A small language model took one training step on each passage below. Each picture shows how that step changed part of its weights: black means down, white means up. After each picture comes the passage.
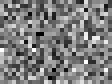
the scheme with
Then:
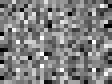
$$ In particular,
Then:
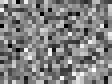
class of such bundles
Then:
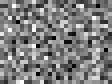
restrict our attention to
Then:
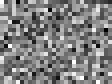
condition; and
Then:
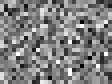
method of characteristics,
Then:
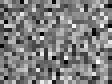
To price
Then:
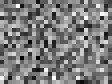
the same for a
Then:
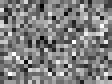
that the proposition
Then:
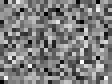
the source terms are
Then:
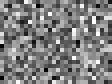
then there is a
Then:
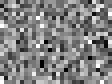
to guarantee that the
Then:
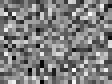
complete at the
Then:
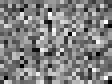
In particular, if
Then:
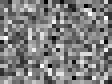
This talk is
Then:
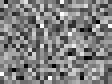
of circuit
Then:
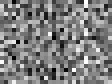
the values of the
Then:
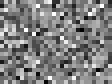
path which converges to
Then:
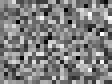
filling on one
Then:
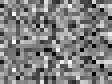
of coordinates of size
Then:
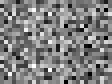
integers $x$
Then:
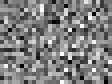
increasing order so we
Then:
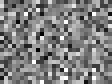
weakly non-local
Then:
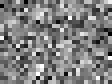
picture above shows
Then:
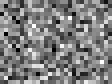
would give the classical
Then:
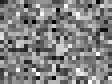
truncation error in
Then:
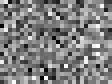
be the integer matrix
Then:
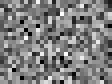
figure eight
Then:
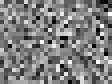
availability of convergence
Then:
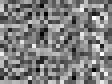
consider the case that
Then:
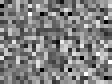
le premier
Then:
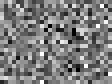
\and j:
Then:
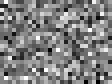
symmetric matrix (so
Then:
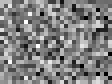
dependence logics
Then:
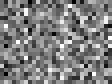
$d \geq
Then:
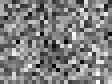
the identity can be
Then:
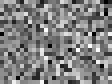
generating set of
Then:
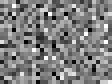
coincide with the roots
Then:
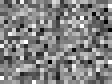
boundary fields in the
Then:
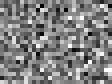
equation as summarized
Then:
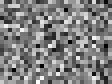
for more details about
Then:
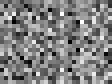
12pt The second
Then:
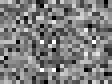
on an infinite data
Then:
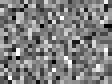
To this end,
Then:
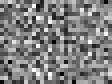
on ${\Bbb
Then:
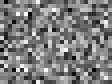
non-negative \
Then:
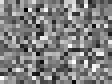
equation, with smooth
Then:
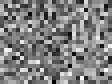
the velocity and
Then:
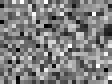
construct the homomorphism $$
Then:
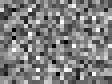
is $H$
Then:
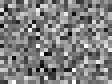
polynomial for the
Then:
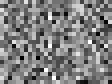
along a general
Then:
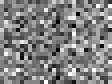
and by two
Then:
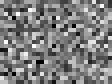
with good reduction at
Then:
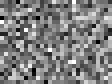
which is not in
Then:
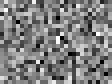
representative of several
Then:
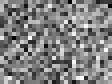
is still stochastic and
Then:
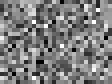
this quantity with
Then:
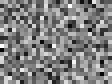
of generators and
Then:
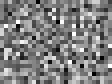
C$ and object
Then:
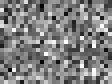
that $Z$
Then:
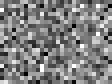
yields that this is
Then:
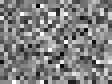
union of connected
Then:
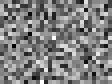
the range of
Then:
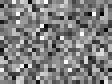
finally, $$
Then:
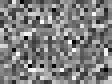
full subcategory,
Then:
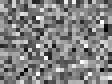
for every function
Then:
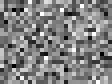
has initially been
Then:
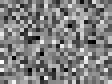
of the operators
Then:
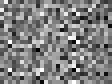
shape derivative of
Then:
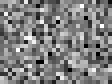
begin with two elementary
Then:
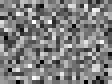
A$ with a
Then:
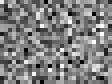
m$, such that
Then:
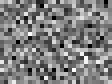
on the intervals
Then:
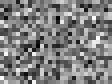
in $Y$
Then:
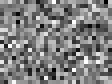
basis on the
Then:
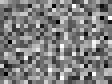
$c$ and
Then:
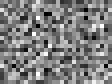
right side is
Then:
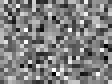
some compatibility
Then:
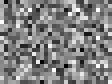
in general, as
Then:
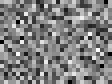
of work on asymptotics
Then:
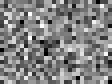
Computing Chebyshev
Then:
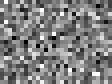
identify $[A,
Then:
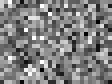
kinetic theory
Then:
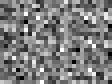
0 $ for
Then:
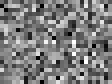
to an affine
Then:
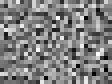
formulations of generating
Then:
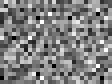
is immersed but
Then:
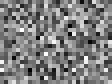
of the polynomials
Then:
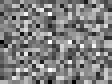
have $L =
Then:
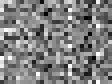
theorem's hypotheses,
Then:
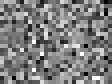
generating functions of
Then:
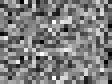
a pure dimension 1
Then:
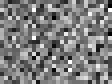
atoms being
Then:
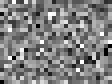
spherical variables are invariant
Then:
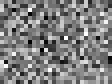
is the generalized
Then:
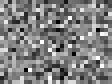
make rigorous sense
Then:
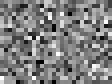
The special case with
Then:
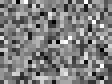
right bialgebroid
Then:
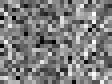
I will not include
